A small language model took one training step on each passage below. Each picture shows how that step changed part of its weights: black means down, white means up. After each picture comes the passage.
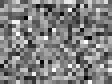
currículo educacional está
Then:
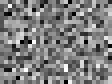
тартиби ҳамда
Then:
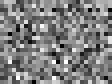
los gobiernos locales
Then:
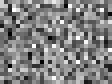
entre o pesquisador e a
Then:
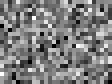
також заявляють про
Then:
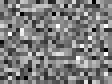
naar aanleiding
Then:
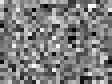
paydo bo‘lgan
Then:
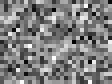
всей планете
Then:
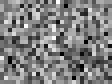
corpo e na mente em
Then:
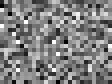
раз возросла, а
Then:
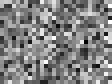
indicação de um especialista.
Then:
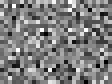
tiene mayor ocurrencia
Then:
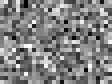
pelaksanaan. -
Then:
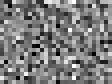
o valor econômico
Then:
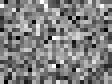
qilish (Jismoniy
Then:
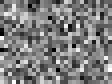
from toxins. This
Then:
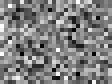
effectiveness of the
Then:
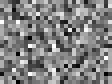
due to the fact that
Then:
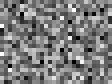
entre el sistema solar, un
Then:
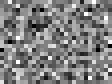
т корня. По
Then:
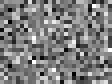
nyata pada setiap
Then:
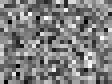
bo'lishi kerak.
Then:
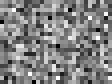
¿que dolor! por
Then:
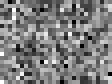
peut influencer sur
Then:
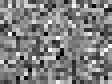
do ALDMT,
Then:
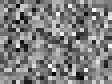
облік шляхом
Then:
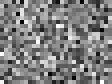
tertentu, maka
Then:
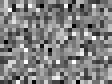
Sie die IV?
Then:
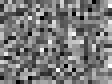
destacan que estos
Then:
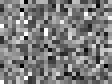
propósito analizar la
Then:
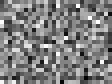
chorvachilik va
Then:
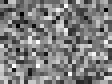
derivational status of
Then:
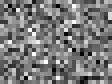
inobatga olgan
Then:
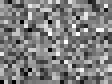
profesional de otro y
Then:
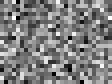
oshdi. Pullik
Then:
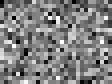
aloqalar (CRM
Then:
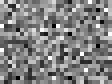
process: the available
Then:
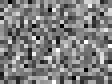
va jihozlarning detallarini
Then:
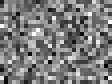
individual, jamoaviy
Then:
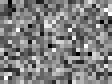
por ejemplo:
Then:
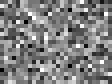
kecewa seseorang
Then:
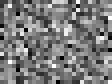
provenant de la version
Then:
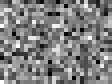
da belirli bir döneme,
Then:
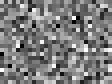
los estándares de
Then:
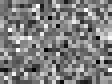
el compañerismo y
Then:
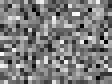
8. Лейчик,
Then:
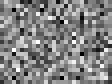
вырос на 73% к
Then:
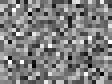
в его собственный
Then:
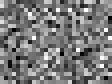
xususiyatlari bilan tashqi
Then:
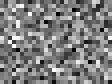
информации Бухарской
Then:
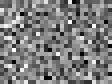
белков, тогда
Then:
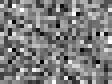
arquitetura como
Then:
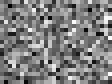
concretas de resistência
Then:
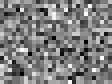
asosiy omili ta'lim va
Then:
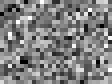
extensión profana de
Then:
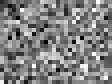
tizimini institutsional
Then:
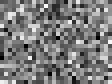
orgânicas, de
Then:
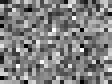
antes de la publicación.
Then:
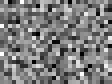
mahsuldorlikni oshirish
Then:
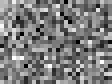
pequenos (2 a
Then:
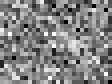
qilib mahkamlangan
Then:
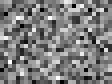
Lehren ziehen.
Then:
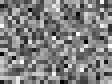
actual: Profesora
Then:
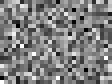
oder YouTube,
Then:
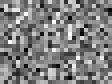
é o sentido responsável
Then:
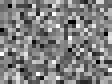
el transeccional descriptivo
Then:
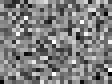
мировых процессов...»
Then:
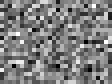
OF PULMONARY
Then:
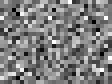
двух строк
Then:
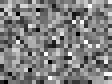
base de este razonamiento a
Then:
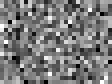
ve kültürel alanlarda
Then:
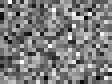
значно поліпшити
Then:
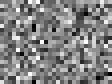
окружность груди
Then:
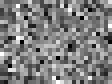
com o azul que,
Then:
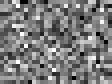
4 кунлигида уларни
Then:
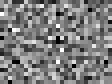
hackfeministas para
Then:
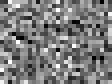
form of guilt;
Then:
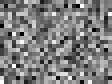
been uncertain.
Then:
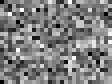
de análises estilística
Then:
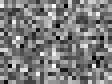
estes bilionários
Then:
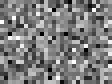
Rv) son parte del
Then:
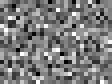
When performing tasks
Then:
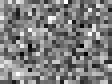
qamrab oladi.
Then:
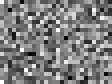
instituti Chet tillar
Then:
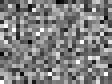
falsafa doktori (PhD),
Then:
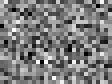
se desarrolla en el
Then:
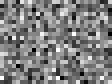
The Mummy and the
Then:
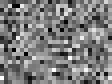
the existing loads in
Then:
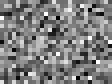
величини щодо
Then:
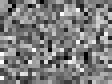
zeggen, dat de
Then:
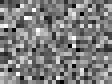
O., Aguaded,
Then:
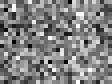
propios resultados para ser utilizados
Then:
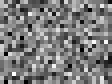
jihatdan mohir
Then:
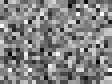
context includea în
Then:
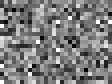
bartaraf etish –
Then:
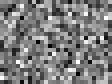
Welche Bündel
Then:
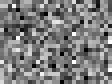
holatini o'z
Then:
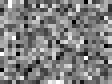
aquel después,
